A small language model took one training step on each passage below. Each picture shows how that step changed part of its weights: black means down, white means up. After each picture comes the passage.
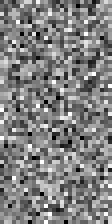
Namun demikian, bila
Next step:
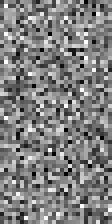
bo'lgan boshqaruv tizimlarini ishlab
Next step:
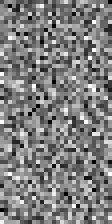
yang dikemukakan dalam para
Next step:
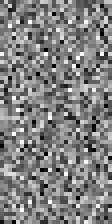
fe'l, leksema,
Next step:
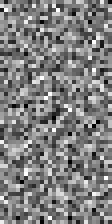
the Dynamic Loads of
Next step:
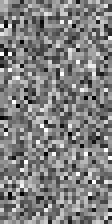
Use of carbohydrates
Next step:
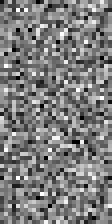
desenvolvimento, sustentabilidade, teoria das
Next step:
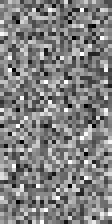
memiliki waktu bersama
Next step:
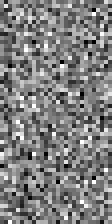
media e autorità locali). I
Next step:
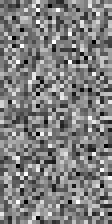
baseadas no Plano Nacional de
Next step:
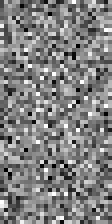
na ganin ci gaba ne da
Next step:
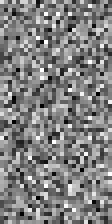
хос ютуқлар эди.
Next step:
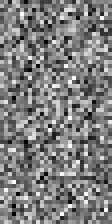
ва бошқа миллий
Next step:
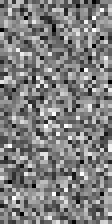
narrativas ou cenários
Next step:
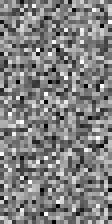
– Journal of Marketing, 1985.
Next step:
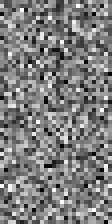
wie wenn sie den Unterricht mit
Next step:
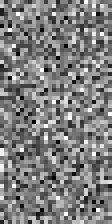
bo'lishga o'rgatish
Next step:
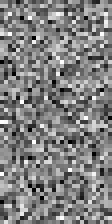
регулярно сокращать
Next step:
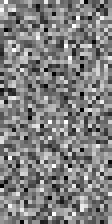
bo‘layotgan hodisalar va
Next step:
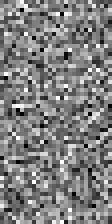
quirúrgica de exéresis
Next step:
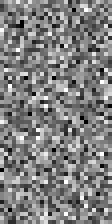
dos profissionais e os fatores de
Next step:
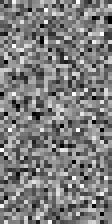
- отсутствие матриц
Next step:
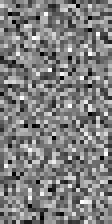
kehidupan bermasyarakat dan
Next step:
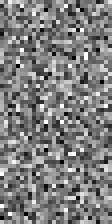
loyiq deya olamiz.
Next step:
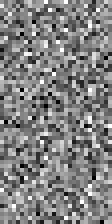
countries. *CA Cancer
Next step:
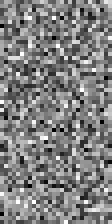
uchun zarur" (4,9
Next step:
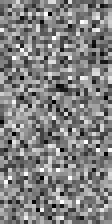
professores) para a construção da paz
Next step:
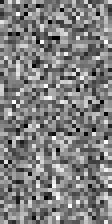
que a recomposição plena da
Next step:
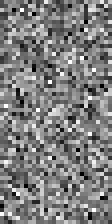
espaço, ao estimular a
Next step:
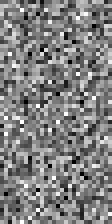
– komplet BA210”
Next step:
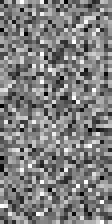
Mirziyoev, Shavkat
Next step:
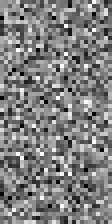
l'acteur organise mentalement
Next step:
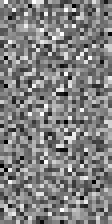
поэтому основным вопросом
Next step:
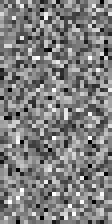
xos "motivatsion tizimning
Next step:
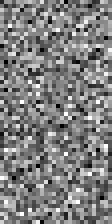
Masalan, matnlarni statistik
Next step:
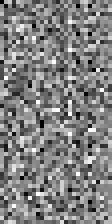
Sadriddin qizi Termiz
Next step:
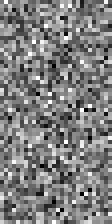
– bu o'qituvchining
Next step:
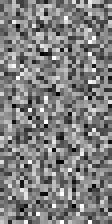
Engenharia Elétrica da Universidade Federal
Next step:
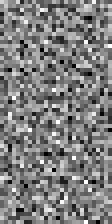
Bito, J., Niotaki,
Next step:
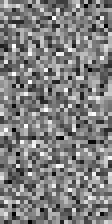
quvishi emas, tilning
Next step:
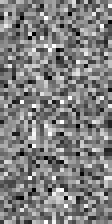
22%; проведение информационных
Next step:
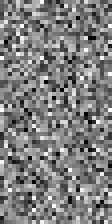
fácil 28 0 Unidade de
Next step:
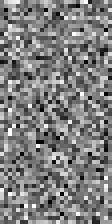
turibdi-ku: bolangizni
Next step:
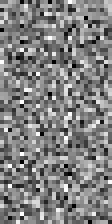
xususiyatlarini diqqat bilan va
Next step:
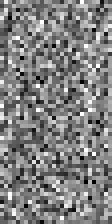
nuevo motor de la
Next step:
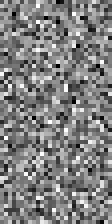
a los habitantes, visitantes e
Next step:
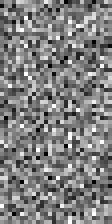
MP, WATER VC.
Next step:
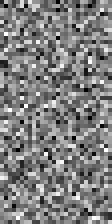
Roziqovich. Sport
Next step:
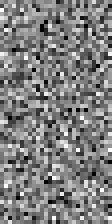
a imaginação e a criatividade
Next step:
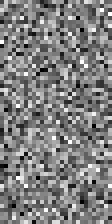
febrero 2023] Disponible
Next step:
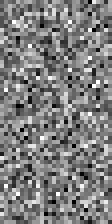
Гончаренко С. У.
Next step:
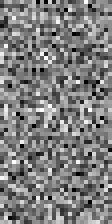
A Concise History.
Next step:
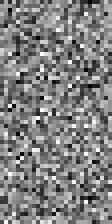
ichra ahkom...”**
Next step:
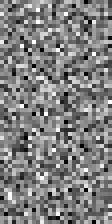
Інститут філософії
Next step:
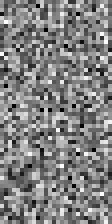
equipamento que contribua para a
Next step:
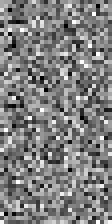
Халқаро статистик
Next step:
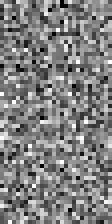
postura brasileira de interpretar o
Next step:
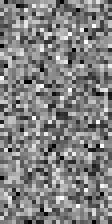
em que é voltado especificamente
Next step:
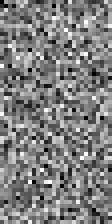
mango. Desde el punto de
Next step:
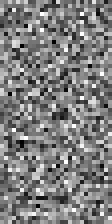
tayyorlanadilar. Ular
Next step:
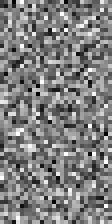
M. (2019). State Support
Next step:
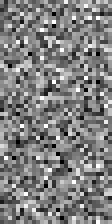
oladilar. Mashqlar tez
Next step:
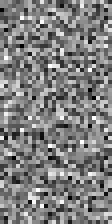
Symphony* during the
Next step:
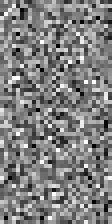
e relacioná-las ao conteúdo
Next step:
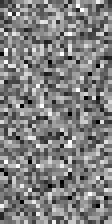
Quyosh olamni bir yilda
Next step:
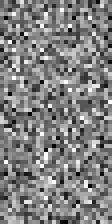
terhadap masalah yang dialami anak
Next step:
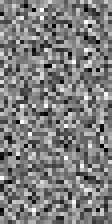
en su desempeño en diversas organizaciones
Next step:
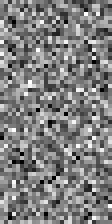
& Akbaraliyevna, A.
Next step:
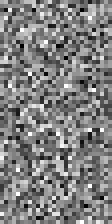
аграр тармоғини
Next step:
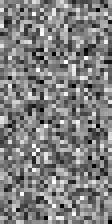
mismo que está regulado de manera
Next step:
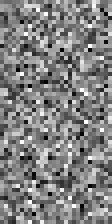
shuningdek, tillarda mavjud
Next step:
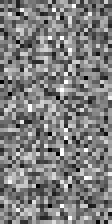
bahori" festivalining
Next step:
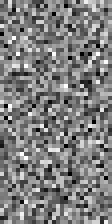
minerária. 3. Contribuir para
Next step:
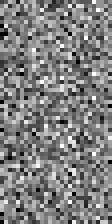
воды pH повышается
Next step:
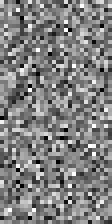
показателя – уровень
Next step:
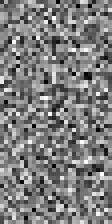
Troncal 5 que cruza
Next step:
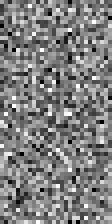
gereken teknikleri vardır.
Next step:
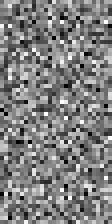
zarur. Bunday muammolarga
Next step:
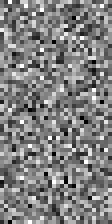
городе приходилось на
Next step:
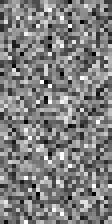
tizimi kuchaytirildi.
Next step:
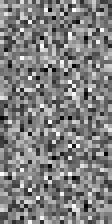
les CSCOM les moins
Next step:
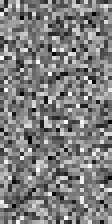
objetos e produtos de que
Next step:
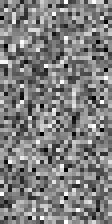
ближнего и дальнего
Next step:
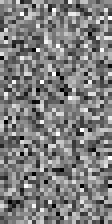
a este instituto (iniciativa
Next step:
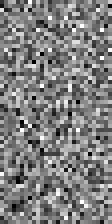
the institutions being implemented, but
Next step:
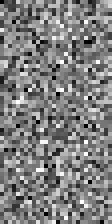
wordt de toepassing van
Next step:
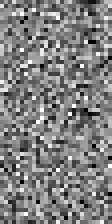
łąk koszonych
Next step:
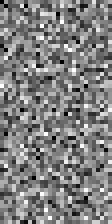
autopercibida. El
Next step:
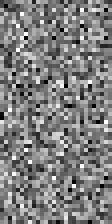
في ذلك: أ- قول
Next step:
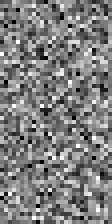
бўлиб, банк ва
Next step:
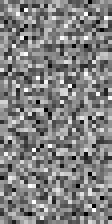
Annotation. Attention is
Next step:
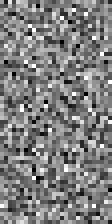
penerbit. Mungkin hal ini
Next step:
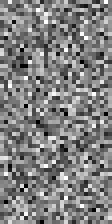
Український державний
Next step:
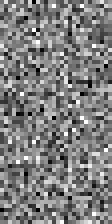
تمام این و
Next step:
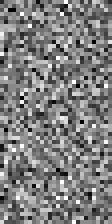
zamondosh Xudo yaratish
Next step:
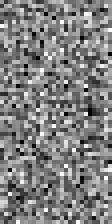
xona" degan ma'noni
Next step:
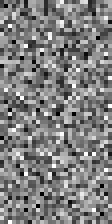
oferta de la biblioteca
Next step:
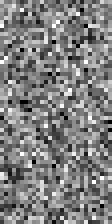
na base da parede, devido
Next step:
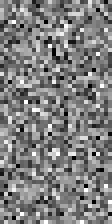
fraude em licitações é um
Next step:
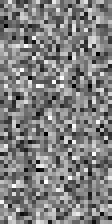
vivenciado acerca da temática
